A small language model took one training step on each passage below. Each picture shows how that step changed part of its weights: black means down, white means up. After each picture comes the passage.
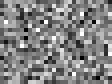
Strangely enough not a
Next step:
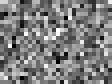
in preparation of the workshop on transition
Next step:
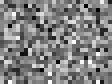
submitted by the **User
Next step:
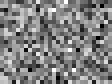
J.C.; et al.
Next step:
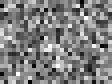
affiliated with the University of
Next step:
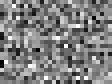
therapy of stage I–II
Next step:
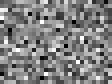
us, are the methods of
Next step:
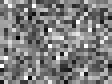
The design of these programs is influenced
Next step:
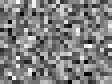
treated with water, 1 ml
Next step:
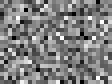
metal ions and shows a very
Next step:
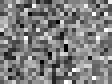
In a wet chemical method,
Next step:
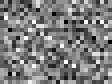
neglect objects to the left
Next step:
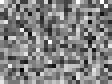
to 451 ppm both laterally
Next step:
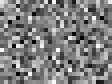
time period of fourth assessment is from
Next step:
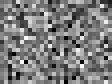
suggest that the SNP
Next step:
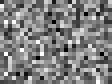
out in batch mode
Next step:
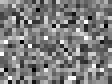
assessment; emotional programmes
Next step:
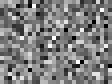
II. In this table, the criteria
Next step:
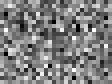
are three characteristic temperatures that can
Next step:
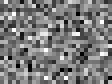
directly quantified in a random sample
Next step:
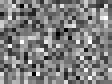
the Davenport constant of G
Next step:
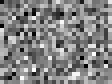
momentum in space). A
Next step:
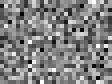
about 862,000 people exposed to
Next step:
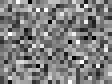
ultrasound correctly
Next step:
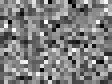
detected using an excitation source and
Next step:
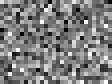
debt instruments Having
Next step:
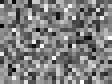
and the pneumatic system that
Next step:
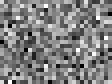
Density Functional Theory
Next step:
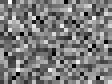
architect’s role as an
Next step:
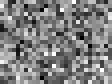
rough weather. In
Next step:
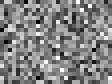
\frac{\log \log
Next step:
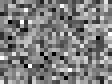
their adaptability in highly dynamic
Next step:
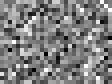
around the world in Pakistan
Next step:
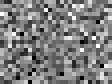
the 3rd moisture
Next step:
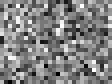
presence of a grossly
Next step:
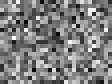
a safe and efficient treatment for
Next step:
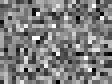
of γ -alumina with
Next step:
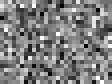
signal. The tuning of
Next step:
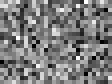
obtained at 6WAS showed
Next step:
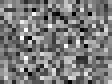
Rank 1. Consulting with
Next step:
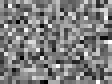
estate developers for these constructions
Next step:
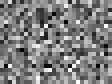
accounting regimes of
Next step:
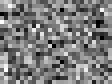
S. A study on smart online
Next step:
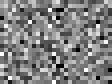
mechanical, printing,
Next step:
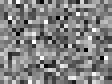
diagnose the model's predictions for
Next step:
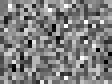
Families, 22 species
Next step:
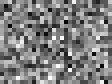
viability. Pathways to
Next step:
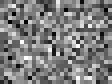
those that interact strongly with their
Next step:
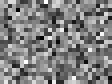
challenges and contribute meaningfully to
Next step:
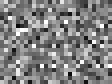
score of the quality of life in physical
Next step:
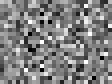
together with the other preparative actions and
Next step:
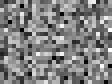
leaves downy. Lamina
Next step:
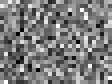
used as the irrigation
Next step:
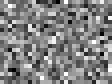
Such affirmation may be
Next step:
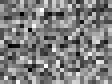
on e-Science
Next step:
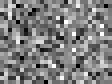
the comfort settings to user
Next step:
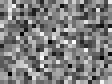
the need for creative adaptations or
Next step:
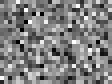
reduced if it needs to communicate with
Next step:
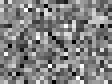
Rosenborg Castle
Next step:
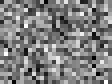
dog bite and was reported in
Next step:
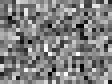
easily cultivated by a
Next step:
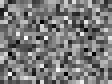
some cases, it may require additional
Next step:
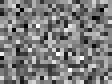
Calibration (MCC)
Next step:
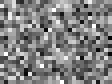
K. Young, N.
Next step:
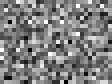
benefited from the design shear
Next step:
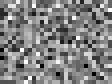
growth of the ice sheet and
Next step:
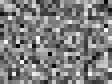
there is no significant difference on the
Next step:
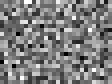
to establish a routing path with
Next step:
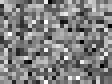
work was carried out in collaboration between all
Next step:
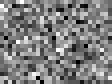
Furthermore wear maps have been
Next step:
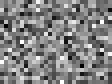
chromotropic acid log
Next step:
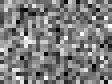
plane where the continuous form of
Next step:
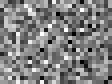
Nutrition for sustainable and
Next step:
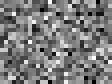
these levels, texts become
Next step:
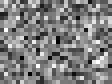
on the right y-axis.
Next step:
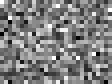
values. The vitamin C content of
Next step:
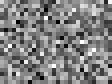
that must be taken with the diet
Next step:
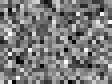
Fruit Maturity Time
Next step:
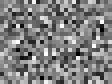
spaces composed by other channels
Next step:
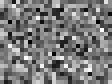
learning, so students do not feel
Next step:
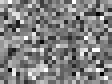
audience and fall to
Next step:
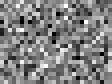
produce a "**thick
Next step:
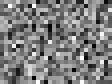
An ideal antimicrobial
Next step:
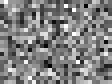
must be built to withstand the
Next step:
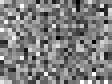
narrative. Annex B
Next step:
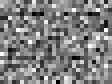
measurements according to our most severe
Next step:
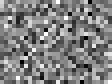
quantitative methods and approaches are more appropriate
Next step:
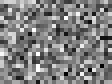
Kharif 2010 & eight
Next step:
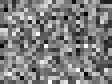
of the average Nusselt number at
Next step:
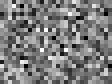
the highest productivity of 21.58
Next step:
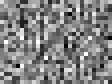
will be widely applied to the entire
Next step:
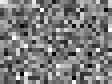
although intuitively clear,
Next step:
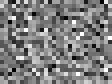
performance scores of 13.25 for the
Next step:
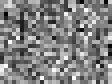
are so fast, however.
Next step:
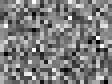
oil treatment and it may be due to
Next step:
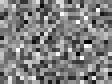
for seasonal moving average
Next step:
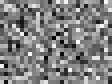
could potentially lead to the loss
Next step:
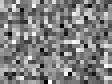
absorption maximum in the
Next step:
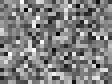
the binding affinity of
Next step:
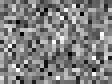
behavior that may indicate the onset
